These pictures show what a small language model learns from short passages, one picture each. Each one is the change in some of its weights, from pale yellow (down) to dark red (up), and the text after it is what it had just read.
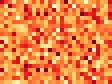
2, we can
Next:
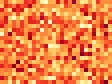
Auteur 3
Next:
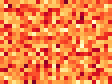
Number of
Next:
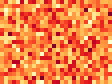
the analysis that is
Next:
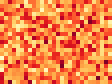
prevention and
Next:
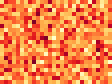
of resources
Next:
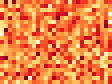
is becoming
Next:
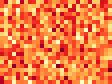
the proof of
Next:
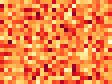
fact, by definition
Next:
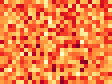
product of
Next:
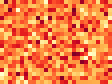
twice that
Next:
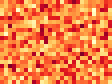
A rule
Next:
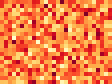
held with
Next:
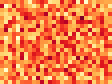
the age
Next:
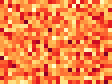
implies that there may
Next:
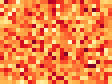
systems that are
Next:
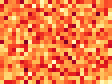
dual real
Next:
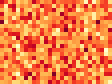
and we have
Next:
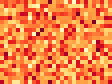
of Vector
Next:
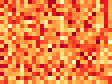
As a result,
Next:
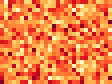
state of the
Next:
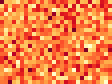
other hand,
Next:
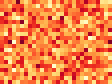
possible values of
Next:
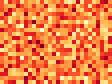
type. This
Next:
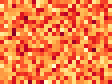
their body
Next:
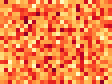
are compared
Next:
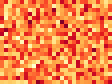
if the band
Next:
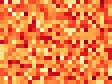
following relations
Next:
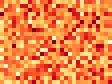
for user
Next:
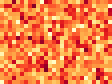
of domestic
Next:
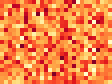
with delay and
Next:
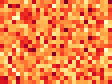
we get the following
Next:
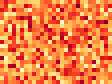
a systematic
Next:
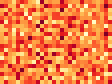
al- Figure
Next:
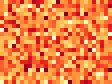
for moderate
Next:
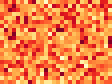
food for their
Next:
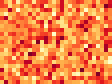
In agar well
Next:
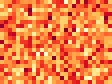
order to prove Theorem
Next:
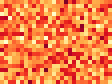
tratar para
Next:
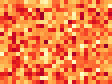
acquire a
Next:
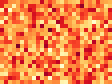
represents a
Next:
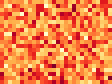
structure on the
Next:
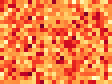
- x \rangle
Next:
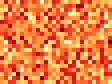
va video
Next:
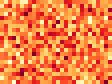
Figure 2
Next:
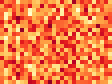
the calculation
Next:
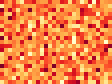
til Jane
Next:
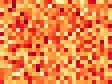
such as food
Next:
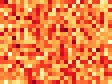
which has a
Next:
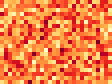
main directions
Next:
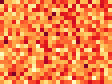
other block
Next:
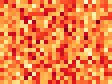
and are in a
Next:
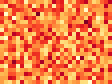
in such a
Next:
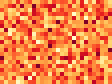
was stolen
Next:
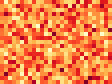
been effective in
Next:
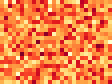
for each rank
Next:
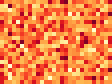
There exists
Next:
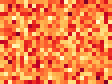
to be a
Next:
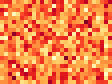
in order to have
